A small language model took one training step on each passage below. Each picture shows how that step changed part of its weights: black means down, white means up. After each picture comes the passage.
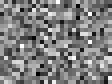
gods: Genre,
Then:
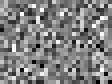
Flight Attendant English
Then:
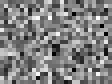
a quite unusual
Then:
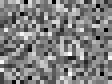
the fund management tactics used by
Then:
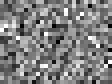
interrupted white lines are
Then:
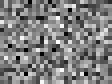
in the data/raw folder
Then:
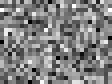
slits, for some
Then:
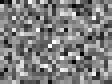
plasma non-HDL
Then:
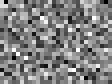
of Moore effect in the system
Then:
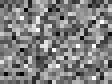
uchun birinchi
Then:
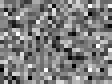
nos costumes, no
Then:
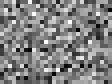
dedicated to measure the
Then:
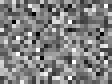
e piretróides
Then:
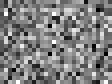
ijtimoiy yechim
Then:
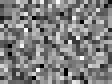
by employing the following hybrid
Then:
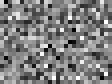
use touchscreeen
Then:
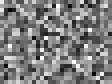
CLS Classification
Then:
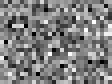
but gives a non-zero
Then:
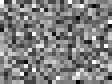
речь президента
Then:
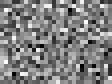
patients Izzaz Prawira
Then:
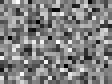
in terms of twisted
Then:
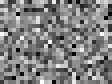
emas. Bu haqida
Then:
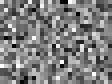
На рисунке
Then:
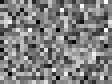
originates from triangle
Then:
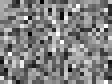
REVIEW OF
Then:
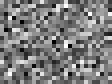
performance measures. This method can help
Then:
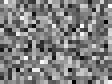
also be considered as a functional on
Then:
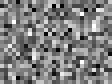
sua tese crucial de
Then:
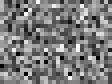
showcasing key innovations investigated
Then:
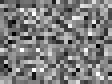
chains in the bulk
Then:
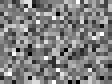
Group 1 which, the
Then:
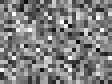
inevitably calls on
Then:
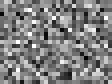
critical point is either a center
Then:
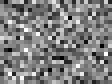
concerns worldwide are
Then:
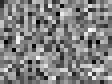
t_{\text{cr}} \approx
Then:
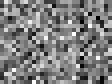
and IT solutions for human
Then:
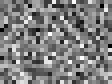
developed for the market of tangible
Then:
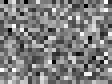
parameter selection methods reported in
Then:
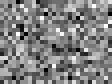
me'yorlar va
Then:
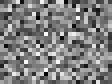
the top row. The normalized
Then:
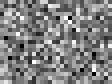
are arbitrary but have fixed
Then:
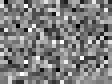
nonrelativistic sum-rule approach
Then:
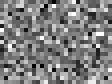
it has to be compatible with
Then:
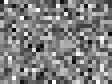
орқали бир
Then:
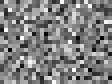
if we apply a symmetric evolution
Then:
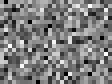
autumn leaves are seen,
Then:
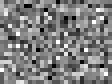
therefore choose an additional relation,
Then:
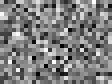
Ushbu tendensiyalarni
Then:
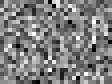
detector. A contrary example is
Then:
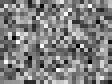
last point is illustrated in
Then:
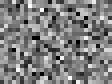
Department of Applied
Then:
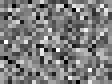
interpretations. In addition, the
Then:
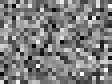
representing a breakthrough
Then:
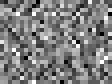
of 5°C/min from
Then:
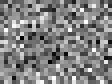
born to operate within
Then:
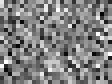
by one: Inventory of
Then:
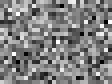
filtrlanadi, 250
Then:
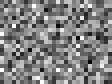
the operators contained in the
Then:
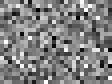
la intención de dañar
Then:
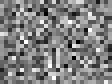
= \left(\frac{\partial
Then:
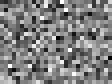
- (d) improve the economic
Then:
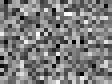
that of \TZ\
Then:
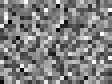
*Proceedings of the
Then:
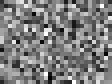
as per test particle theory
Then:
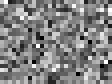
mosquito coil in
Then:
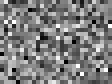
decades, the on-shell
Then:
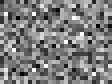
is capable of having
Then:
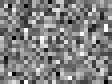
a word rather than the
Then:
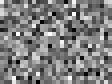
scope for future work /
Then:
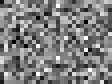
the professional image of the future
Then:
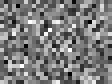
is equivalent to $$ A
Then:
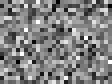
Birinchi soni
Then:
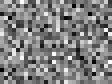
Since then, artificial
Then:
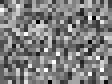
formalism. We study the
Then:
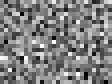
diagrams. The upper two
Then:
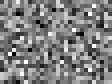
acknowledged significant attention
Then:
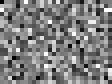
informed about it; by the
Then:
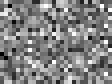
vez que se ingresa
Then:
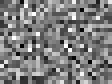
should allocate resources to
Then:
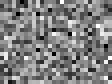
for a quasi-particle
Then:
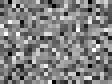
yuzdan ortiq
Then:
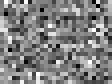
a common southern end
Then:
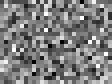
random walking scenario
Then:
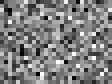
em seu funcionamento" e
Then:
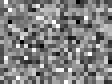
used in a two-stage
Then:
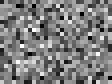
12 mechanical eigenmodes from
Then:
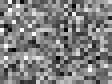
ajralmagan holda
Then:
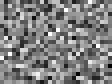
conversion, resulting in 80
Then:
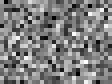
also reported in the leaves of
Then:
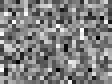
the end of that decade,
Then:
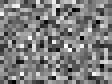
can also include direct derivative
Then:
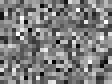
loci implicated in
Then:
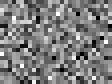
del grupo. El
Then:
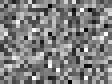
tego, że
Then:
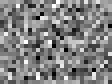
de restaurar o
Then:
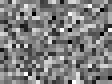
integration into the academic
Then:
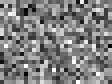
T.B. performed the simulations
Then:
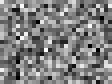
dimensionamento do controlador do
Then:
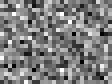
specialized areas in Europe for
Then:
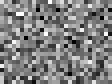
to the internal data structure takes
